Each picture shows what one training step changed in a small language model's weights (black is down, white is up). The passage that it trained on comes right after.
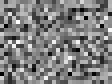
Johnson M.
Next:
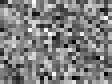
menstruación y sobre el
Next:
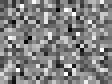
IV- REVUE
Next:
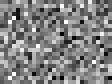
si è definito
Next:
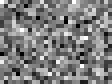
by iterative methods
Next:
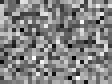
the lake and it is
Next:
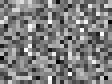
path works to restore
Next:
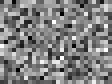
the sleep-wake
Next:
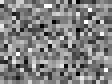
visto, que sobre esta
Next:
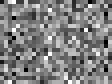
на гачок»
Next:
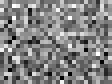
das Heiraten
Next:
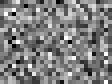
таблетки с
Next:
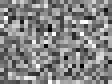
of violation are managed
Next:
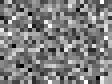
y territorio. La
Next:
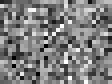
in size, close to the
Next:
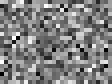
a split ratio of
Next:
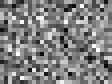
end of the spectrum,
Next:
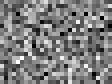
life of her characters
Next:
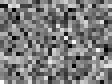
will be proposed to keep
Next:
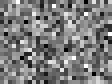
active approach to meaningful
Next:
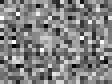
budget framework:
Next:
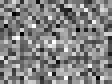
levels of CRP, a
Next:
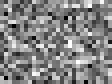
Darwin Core
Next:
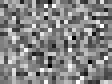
of the study is to explore
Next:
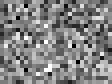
*TPR* remained
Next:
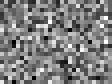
avanzado bastante para
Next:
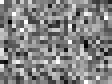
gerginliğinin ve
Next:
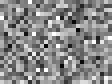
to‘g‘ri qaror
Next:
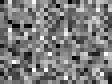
entry and analysis of results were
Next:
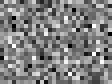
Frage schon fast
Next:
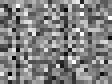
as to minimize total
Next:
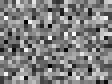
6. New York,
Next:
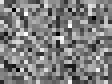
water stress after transplantation
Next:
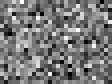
skull being thickest
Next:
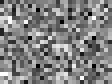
Succi and M.
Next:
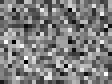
problems of the modern
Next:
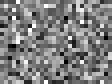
(satu) sementara
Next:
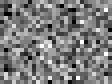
column, as in
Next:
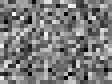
mit der Auslegung
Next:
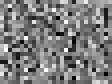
patch or window in the
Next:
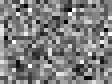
of premeditated murder
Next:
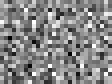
BSMModel; three
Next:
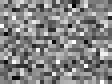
produtores que por
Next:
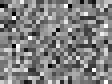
uslublari, eng
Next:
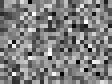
10 ml of algal
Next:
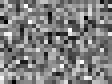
be causing species to
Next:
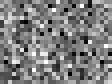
typical profile of these
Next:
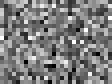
the key causes
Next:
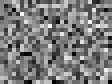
influence mainly from the
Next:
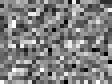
had mean umbilical
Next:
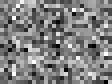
(in nitrates)
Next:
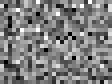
expulsion and
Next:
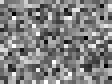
Secretaria de
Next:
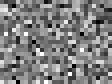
faktör analizi
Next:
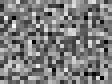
words: Forage,
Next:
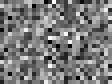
751 Indonesia
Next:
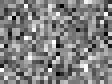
propone una variación en la
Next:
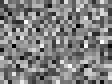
Research, Institute
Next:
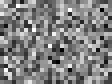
(NZEB) and
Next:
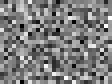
Flanders Institute
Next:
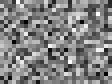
umbilicus 8 cm
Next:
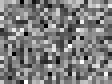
the EU countries and
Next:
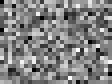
Nolan, J. P.
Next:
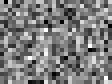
month and supplementation was
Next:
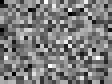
C-scan image of
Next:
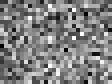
"green tax",
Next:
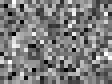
clinical aspects.
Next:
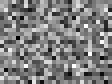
of wet cleaning and
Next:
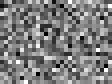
lhe propiciar e
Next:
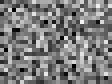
the rating are CO₂
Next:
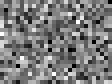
Uning fikricha,
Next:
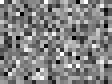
to 133, w Prusach
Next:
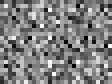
IN INDIAN
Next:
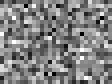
a fast and accurate
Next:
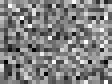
today's context
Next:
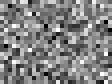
gap boradi.
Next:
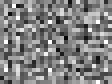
o fortalecimento da
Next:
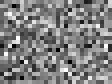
: Вид-во
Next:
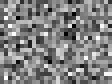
datasets made available
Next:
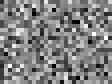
Jambu Air,
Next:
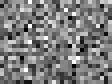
diesem Kontext
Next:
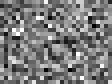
damper as follows:
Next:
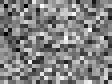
organizational, methodological,
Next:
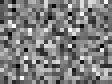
diversity in the historical
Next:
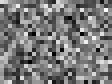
is selected from among the
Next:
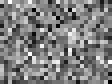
the Combined Higher
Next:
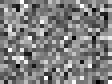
dual-platform approach,
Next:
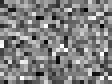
T = Mean generation
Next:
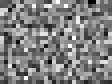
the expert. The study
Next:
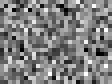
conception [1] and
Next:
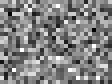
[7]), in addition to
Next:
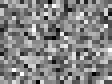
of the European
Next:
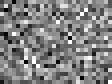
calculate the velocity
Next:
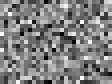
rest of the category is
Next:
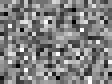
set by the Disaster and
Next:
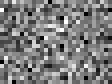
está en saber
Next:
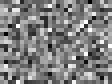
la investigación para captar
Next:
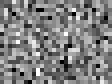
master's student.
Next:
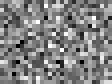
asosida maydonga
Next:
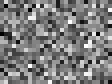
adoption of sustainable
